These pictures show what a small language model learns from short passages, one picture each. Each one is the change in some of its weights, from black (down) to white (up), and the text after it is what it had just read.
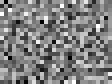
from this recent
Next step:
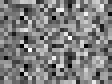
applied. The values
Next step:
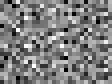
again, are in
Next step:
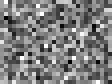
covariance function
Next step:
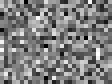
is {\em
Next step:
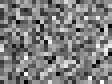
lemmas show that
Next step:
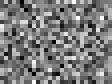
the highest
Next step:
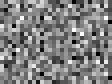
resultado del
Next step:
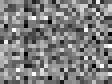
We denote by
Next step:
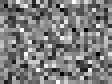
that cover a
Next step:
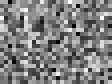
of process probability the
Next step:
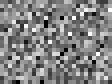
T$ is of
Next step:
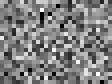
to physics.
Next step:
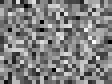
the coupling of
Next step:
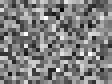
of the small size
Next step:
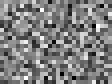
(iii and
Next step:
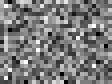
fraction, the
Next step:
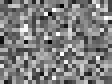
to replace
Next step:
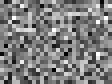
the film.
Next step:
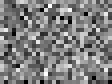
them. For
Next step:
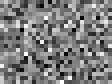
de novos
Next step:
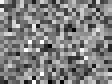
magnetic field along the
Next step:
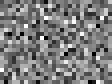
Ich habe
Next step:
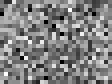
which is not clear
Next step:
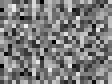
the first-order
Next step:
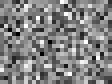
Process of
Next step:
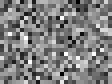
13 \times
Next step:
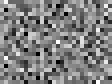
und auch als
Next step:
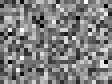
are found to be
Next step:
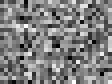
of generation.
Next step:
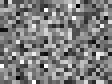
sampled data
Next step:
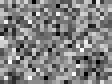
arguments as
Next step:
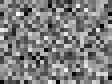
starting from the
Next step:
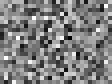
shown by the example
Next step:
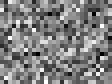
profissional e
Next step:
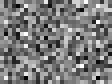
allows for the
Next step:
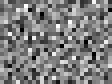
an example which
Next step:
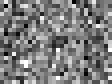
model predicts the
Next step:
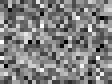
can draw a
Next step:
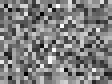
to a projective space
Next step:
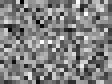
due to finite number
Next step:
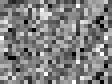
linear linewidth
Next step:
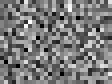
and for being a
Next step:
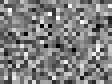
los saberes
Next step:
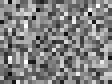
and a theorem of
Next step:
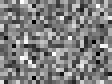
act „in
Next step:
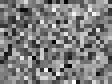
the interpretation that
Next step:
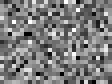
pipe or
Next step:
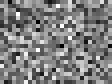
to that of
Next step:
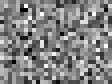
thus characterizes
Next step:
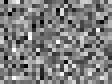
En cuanto al
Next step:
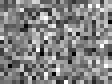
of photons.
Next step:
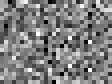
theory is that if
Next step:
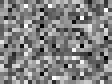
group algebra.
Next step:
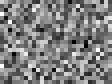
formation of the
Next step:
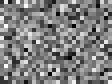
comment on the
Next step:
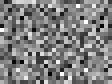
gauge. Let
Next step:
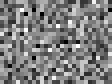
an expression
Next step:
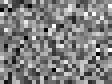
the vacuum
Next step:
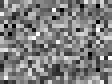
point is seen
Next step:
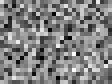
the method of
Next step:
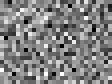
comme celle de
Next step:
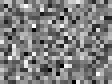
If the complement
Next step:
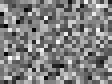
identified as the
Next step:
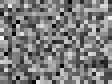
with a partition
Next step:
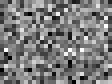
contact with
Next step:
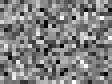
$\Sigma$ is
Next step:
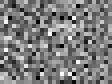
that $%
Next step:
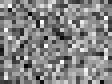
contrary to
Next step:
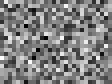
next logical step
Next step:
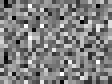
dose rates
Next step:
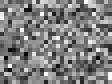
magnetic layer
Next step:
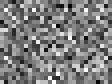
only the leading
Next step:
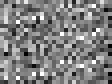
this gives by
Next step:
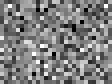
robust and
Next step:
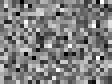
subsistência das
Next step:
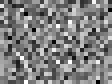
an open cover
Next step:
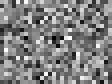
similar to the values
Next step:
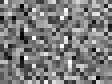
it follows that
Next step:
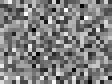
elementos e
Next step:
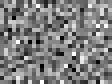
Canada }
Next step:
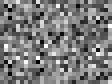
be able to
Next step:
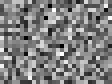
when, at some
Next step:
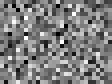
– iqtisodiyotning
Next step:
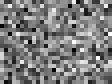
the dataset,
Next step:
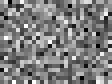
Effects on
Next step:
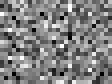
then derive an
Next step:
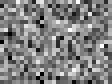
of certain sequence to
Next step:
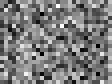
zone to the
